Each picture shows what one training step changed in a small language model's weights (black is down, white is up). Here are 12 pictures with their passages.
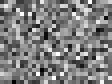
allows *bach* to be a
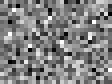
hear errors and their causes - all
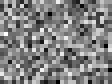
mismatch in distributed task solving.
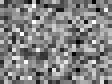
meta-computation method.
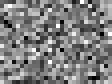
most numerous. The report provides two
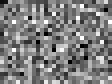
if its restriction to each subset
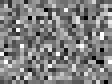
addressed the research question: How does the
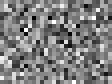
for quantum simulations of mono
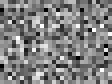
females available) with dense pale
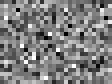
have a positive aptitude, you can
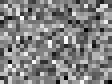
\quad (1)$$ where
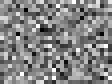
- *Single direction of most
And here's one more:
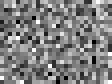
n_{AE} , as well
